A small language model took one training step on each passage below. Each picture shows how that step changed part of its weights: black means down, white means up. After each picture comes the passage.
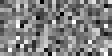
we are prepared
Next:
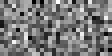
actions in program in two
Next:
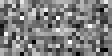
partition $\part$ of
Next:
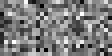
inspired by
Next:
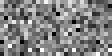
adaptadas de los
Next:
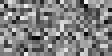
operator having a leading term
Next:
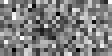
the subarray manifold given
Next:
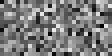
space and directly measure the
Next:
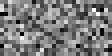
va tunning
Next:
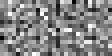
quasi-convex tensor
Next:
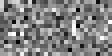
\] Hence we have
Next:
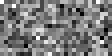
- Textual
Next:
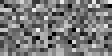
50 bp) and
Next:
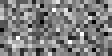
spatial discretization points in
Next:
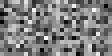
quiver diagram always
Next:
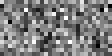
devoted to the
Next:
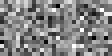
The interdependence between
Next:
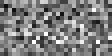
- Research questions are
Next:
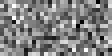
section, we study
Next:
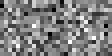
cross-correlation samples
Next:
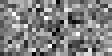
which commutes with all
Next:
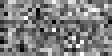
between disciplinary
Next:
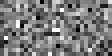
we do not even
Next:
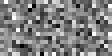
the literature, the
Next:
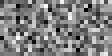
the other SM
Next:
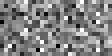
est de même
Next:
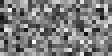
be further prolonged
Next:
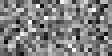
electrocaloric effect
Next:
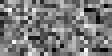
load in both
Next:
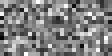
\title{On the
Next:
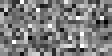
density in renal
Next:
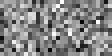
graphs on $[n]$.
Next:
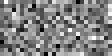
the nonlinear structure induced by
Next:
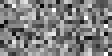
test function and that the
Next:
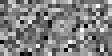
state damped spin
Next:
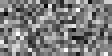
juga turut
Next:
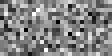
corresponding Gramian matrix
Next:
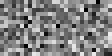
to Theorem B,
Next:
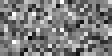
that the increase of
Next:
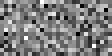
(vi)} show the
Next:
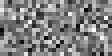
how the brain might
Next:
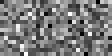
boundary variables from a fixed
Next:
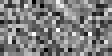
также используются
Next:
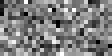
dense. This leads to
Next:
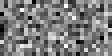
um cenário de
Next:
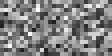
acoustic software
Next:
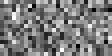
the in-plane
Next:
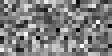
of renewable energy
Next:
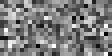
score and lacks
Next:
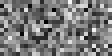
similar to the local work
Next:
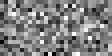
algorithm for electronic structure
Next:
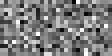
would drop as much
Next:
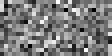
bu nafaqat
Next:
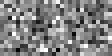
order to mitigate
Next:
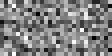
information richness,
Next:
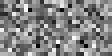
in the following way:
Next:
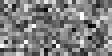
of realities DOI
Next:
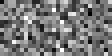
quark distribution in a
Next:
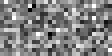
the laboratory temperature,
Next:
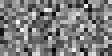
will be in the very
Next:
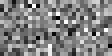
\beta,\gamma =
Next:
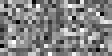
tomographic method
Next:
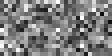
of recent observational
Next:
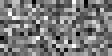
визжа и
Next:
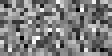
advantages to both
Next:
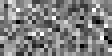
kinetic BGK
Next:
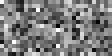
partially supported by the
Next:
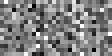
the orthogonal subgroup thus
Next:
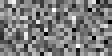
reference arXiv on
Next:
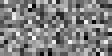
the lockdown in
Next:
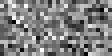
section of an elliptic
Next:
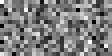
to employ optimized operator
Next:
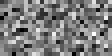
is a faithful
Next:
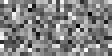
the $j$th
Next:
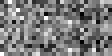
prediction and optimization. The
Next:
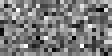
evidence of strong interaction between
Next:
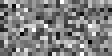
for higher-index
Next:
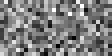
these equations is standard in
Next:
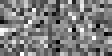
lie on opposite
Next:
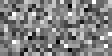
that the approximate form of
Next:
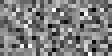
their surface brightness
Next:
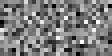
serviços de
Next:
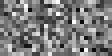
in both existence and
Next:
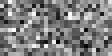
recover that signal. As
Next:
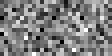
is easy to see that
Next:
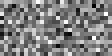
\ra Y$
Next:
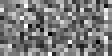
first four and last ten
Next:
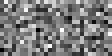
of all products of factors
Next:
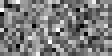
y la toma de
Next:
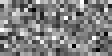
decompose the matrix
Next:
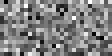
We represent the objects of
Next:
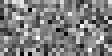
$K$ the number
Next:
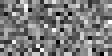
in the braid group
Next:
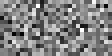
farther from us than
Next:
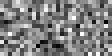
But $T'$ is
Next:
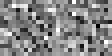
In practice, most
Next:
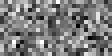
The epoch of
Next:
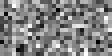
shows the angular spread
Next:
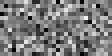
na laicidade
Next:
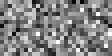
challenging without any
